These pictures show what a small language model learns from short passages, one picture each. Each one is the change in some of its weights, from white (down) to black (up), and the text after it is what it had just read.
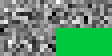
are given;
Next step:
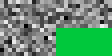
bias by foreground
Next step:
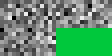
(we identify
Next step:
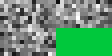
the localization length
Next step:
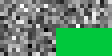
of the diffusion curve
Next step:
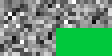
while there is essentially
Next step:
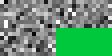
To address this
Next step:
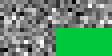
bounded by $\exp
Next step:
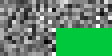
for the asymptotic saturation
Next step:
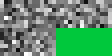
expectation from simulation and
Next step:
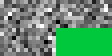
unstable bump,
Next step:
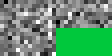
negligible. This
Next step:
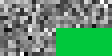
the transient processes
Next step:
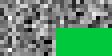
base temperature &
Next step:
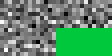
model we propose
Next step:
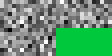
can construct an estimator
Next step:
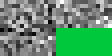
may be used to
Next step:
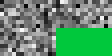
to be convergent
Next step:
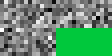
dependence for the energy
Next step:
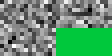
earlier results indicate that
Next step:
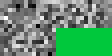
the physics should not
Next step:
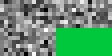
a result of introducing
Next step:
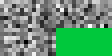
the MI
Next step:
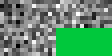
be determined from investigation
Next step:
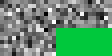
generally have high
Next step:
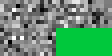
by feeding it
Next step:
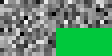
remains valid in presence
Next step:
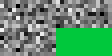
blocking layer to
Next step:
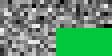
we assume it has
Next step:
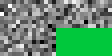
in two key
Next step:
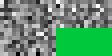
Institute of Science and
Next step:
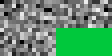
Potential other dark
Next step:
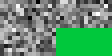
a packet is
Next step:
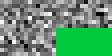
validity of our model
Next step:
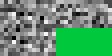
thus also $\Delta
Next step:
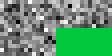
from gas in the
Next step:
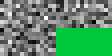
we acquire from
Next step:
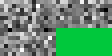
the temperature dependence of
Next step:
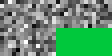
energy expression for a
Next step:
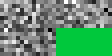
the theory as in
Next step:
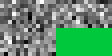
enhancement of the
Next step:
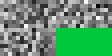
the FQH
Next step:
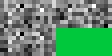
not attempt an estimate
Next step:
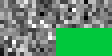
scaling symmetry. The
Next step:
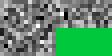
training set can be
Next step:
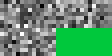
the data dimensionality
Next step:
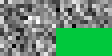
using only 2 fit
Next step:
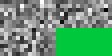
the relevantly weak
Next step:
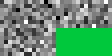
and lifetime of
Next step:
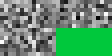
the typical isolation
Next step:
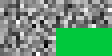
and ``hard''
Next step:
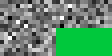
induce two
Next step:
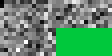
in the region after
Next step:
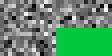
LIGO and
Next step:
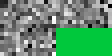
pion component due to
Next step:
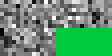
by previous authors in
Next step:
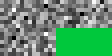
$\sigma$. We
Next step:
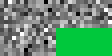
unit cell parameters for
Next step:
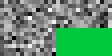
uniform and constant order
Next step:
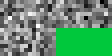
the past and future
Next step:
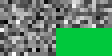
over the 16
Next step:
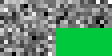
population on each state
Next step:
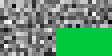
from a remaining
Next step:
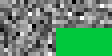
density $\rho
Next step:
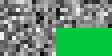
by using the relation
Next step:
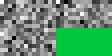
at various threshold
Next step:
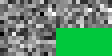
scalar inhomogeneous perturbations
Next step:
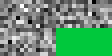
of a detected
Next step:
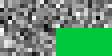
contrast with previous
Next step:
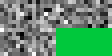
wide spectrum of
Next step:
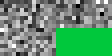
the connectivity of the
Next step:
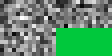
is used, and
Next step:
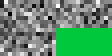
during handling.
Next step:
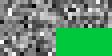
Replacing the
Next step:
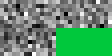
solution is also referred
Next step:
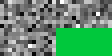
noticeably smaller
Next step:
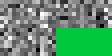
Place & 20
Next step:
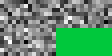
conducted on the
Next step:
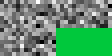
dark matter is composed
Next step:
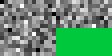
and robust measurements.
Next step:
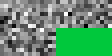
resource therefore available.
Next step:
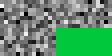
chemistry and
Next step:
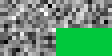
for the proof):
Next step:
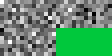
were first performed with
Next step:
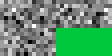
It turns out that
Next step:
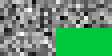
with polarized beams
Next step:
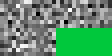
repetition $\dots
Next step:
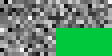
two curves in
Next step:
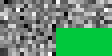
we find no significant
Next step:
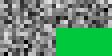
molecules play the central
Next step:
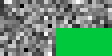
to be incorrect
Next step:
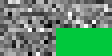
knowledge. Note that
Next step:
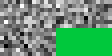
it motivates our
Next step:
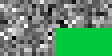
individuals, the methods
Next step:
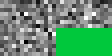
of BP as
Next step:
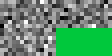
growth can be
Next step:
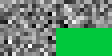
candidates, discussed in
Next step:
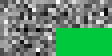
have converged as
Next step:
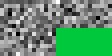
4. The
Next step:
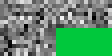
modified by both the
